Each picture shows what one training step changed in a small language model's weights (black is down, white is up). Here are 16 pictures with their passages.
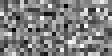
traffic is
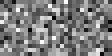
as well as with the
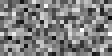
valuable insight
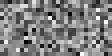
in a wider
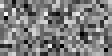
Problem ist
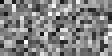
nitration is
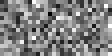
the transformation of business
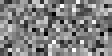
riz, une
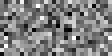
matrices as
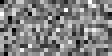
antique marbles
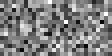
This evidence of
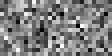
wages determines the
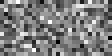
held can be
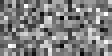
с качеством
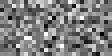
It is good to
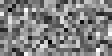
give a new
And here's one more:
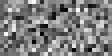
Sciences*, Vol.
